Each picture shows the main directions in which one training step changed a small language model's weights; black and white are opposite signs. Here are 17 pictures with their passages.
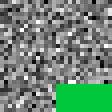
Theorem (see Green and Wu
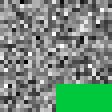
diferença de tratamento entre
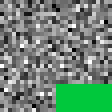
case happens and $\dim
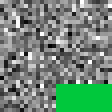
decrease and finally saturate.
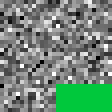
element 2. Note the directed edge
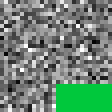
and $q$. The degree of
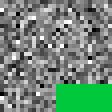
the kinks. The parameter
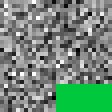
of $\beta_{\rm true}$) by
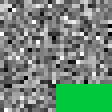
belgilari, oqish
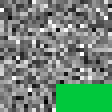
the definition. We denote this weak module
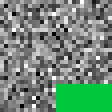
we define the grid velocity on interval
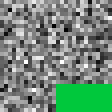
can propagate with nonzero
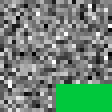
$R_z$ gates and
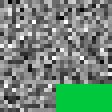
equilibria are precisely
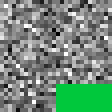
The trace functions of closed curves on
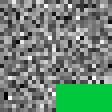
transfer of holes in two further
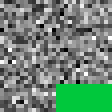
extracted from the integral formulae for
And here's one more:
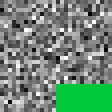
predicted by the Galactic
